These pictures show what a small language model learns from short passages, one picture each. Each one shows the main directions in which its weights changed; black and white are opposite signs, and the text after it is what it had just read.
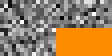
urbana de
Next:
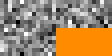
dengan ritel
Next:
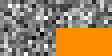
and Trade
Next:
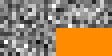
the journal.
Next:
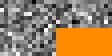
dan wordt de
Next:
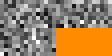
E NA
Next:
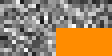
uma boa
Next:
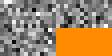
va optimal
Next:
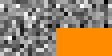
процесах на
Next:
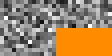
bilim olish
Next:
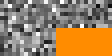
supplica è
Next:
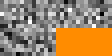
gera uma
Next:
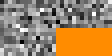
de prevención
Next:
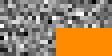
de in de
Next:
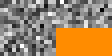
asosida shuni
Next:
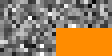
bir qator
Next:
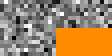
di conservazione
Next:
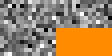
dat wil
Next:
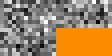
ilmu yang
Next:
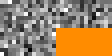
effective with
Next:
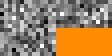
jaringan dan
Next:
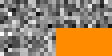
va bolalik
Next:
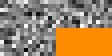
establece la
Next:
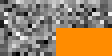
caso una mayor
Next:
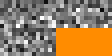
mediante ao
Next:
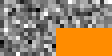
construită o
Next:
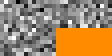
рейки в
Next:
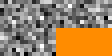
penen belgi
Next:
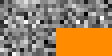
el funcionamiento
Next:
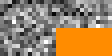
reconhecer nos
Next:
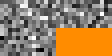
esa badiiy
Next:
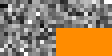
quand les
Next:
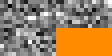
locales y la
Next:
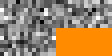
usul va
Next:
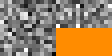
los respectivos
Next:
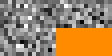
de ilgili
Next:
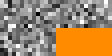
a tentativa
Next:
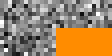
na tym
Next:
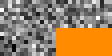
qilib amalga
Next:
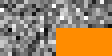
kommer på
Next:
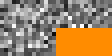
the main
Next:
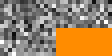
— начала
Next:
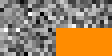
uma alternativa
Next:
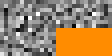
Kontext von
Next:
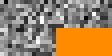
IL: University
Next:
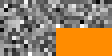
Todo trabajo
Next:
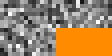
suv bilan
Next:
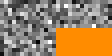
del uso de
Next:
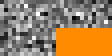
de la IIT
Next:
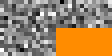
e fazem a
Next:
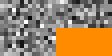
aniq va
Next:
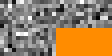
for IgA
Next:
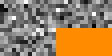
ao colunista
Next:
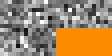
a universidade,
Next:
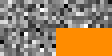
instrumento que
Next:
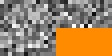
The main
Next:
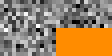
pois o
